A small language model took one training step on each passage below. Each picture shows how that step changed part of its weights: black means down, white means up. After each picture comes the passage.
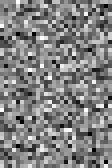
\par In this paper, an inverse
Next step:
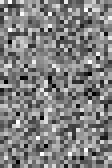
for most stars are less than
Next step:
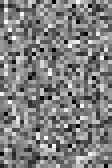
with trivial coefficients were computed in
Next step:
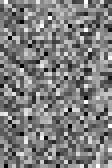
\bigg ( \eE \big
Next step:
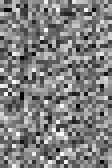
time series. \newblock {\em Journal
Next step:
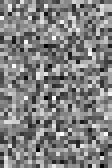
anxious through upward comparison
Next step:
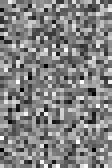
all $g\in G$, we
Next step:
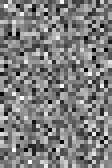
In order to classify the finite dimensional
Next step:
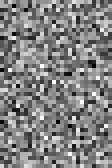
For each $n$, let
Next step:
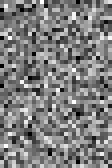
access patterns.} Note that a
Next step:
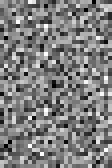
comparision show no effect of these corrections
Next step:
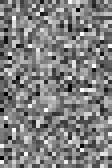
F}_n$-cover of an
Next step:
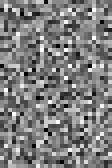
value problem \begin{equation}
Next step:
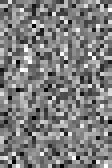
a gauge group for quantum gravity in the
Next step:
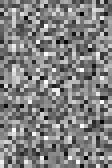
paper is precisely to show that the normal
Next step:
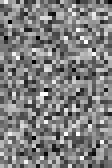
falls into two parts. In the
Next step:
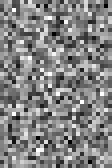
and 240 reactions for
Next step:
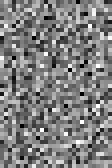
points of the curve self-intersection
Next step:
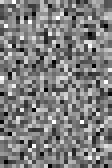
Hence the integrations of $\mu$
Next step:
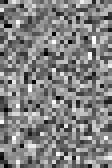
beneficial non-committal
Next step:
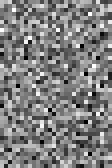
technical aspects, we restrict to the
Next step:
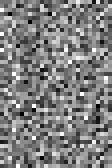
set of nodes in the path of base
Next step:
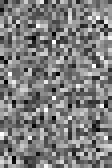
the former case the thermodynamic limit
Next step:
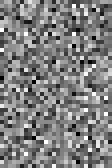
take ``presents'', an active
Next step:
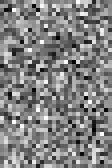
Algebraically the problem is described by
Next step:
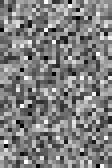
that could be generated by the strategies of
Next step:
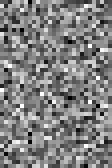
SLOCC\ class under
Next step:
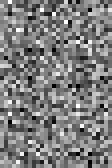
in the optimization proceedings, with larger
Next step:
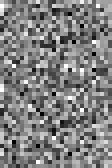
\mathbb R^2:
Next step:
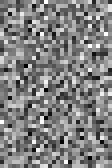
we specify in the functions
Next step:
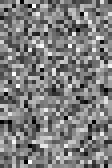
one of the three versions. After
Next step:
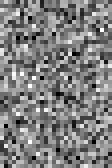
is the Wiener process in
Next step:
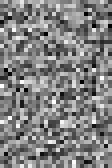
\notin M_i}\leq
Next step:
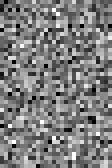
that for $n_j \times
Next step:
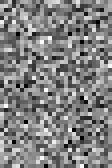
recognized as a specific algebraic number when
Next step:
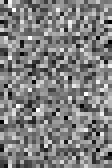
the original large-scale dataset. As
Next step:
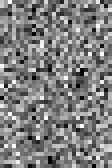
the design variables in our framework.
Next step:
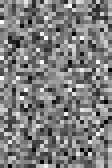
percentage of predictor variables per
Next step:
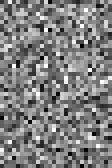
\S2 to its close study,
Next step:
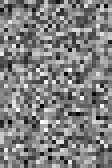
of this paper is to obtain the exponential
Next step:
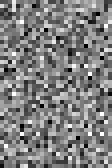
with the epsilon-delta definition}
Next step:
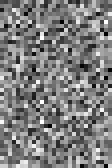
metric in the first case and the hyperbolic
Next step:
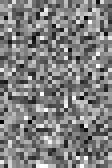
the simulation of a single slope, namely
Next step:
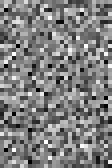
a paired t-test.}
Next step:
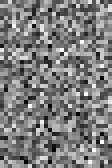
a purely Riemannian structure, appropriate
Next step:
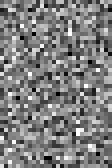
Here $R^{mn}$ is the
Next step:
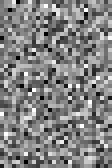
dependence due to the anisotropy of
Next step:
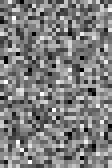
of $n/2$ guarantees
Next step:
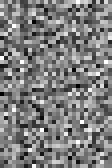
action. The orbits of the
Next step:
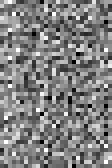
advances enabled experiments
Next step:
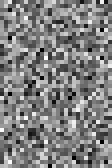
itself, it is a square matrix of
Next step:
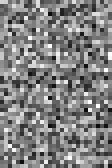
\partial_s X(s,
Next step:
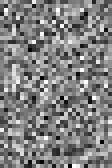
situation is sketched in Figure
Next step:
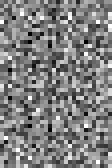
the equilibrium swelling ratio to account
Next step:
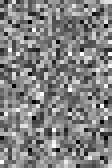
$t \geq 0$ and all
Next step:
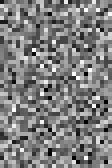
time, a minimum in the excitation function
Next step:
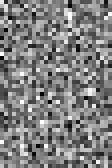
that $\Cal T$ generates this
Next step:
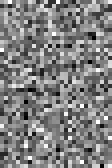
two are $0$-forms. To
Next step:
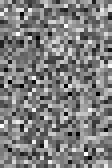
quantum-classical transition of the driven
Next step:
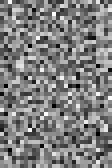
of the same shape $\la$. As
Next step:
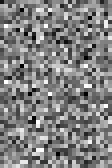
we use Yoneda Lemma and
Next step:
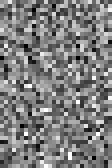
the appropriate discretization of the boundary condition
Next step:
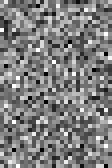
\CCC (W^\circ
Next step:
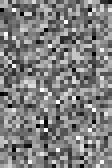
conditions \begin{description}
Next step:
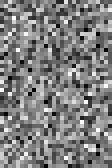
$E_M$'s AST
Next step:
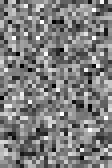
5$, lies on the circle
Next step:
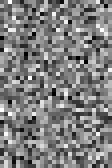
of the decay. Therefore the
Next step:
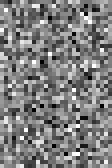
with boundary conditions at the N|IF
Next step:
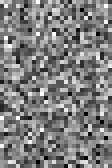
also possible (e.g.
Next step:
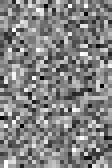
is centered at the origin and they are
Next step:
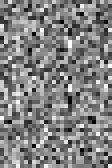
a $1/R$ term is
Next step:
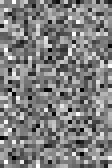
for molecular diagnostics,
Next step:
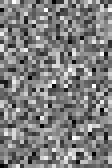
been explored in conventional cosmology
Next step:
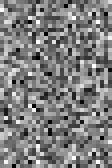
by I.James on strong
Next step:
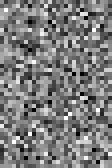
magnetic fields. By fitting each central wavelength
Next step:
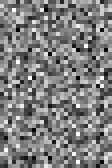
data, we also consider simulated data.
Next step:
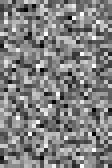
\star B^+ $ are bounded.
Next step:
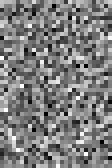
cosmic string crosses the static limit
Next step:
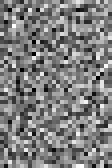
outcome of the simulation. We focus
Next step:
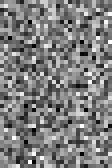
power flows in the first step.
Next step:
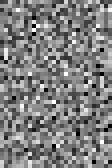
same time the standard elliptic estimates imply that
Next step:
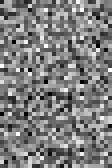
Our work confers to this invariance property
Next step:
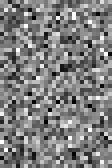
\end{array} \right).$$
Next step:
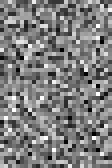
when jumping from a site to its
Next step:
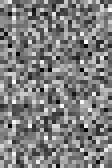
the observation of a similar feature in the
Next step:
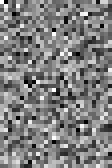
imaging can still be performed by increasing
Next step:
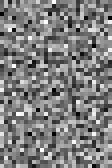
For the flow with co-existing
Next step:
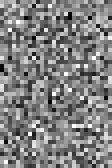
the fragmenting spiral arms.
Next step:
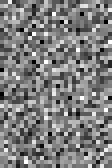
a quantitative calibration of the contrast of
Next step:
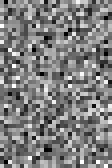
line bundle. Denote their hermitian
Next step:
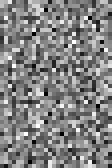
the true and initial models shows
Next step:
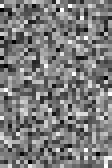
Reduction Step.} Once
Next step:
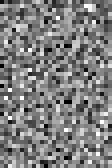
$\mathcal{G}_t =
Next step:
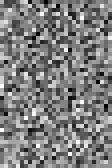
the matrix element is widely understood by the
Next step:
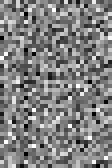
angular momentum of the central body;
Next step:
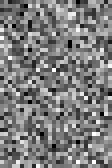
on the generalized product local Morrey
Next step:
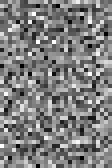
on the SNR. The
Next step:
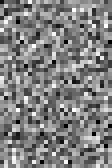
is the flux from unresolved
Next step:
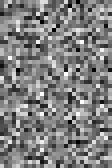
Galois group and ramification locus have
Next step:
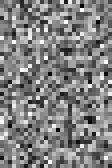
$\Theta$ of order less than or
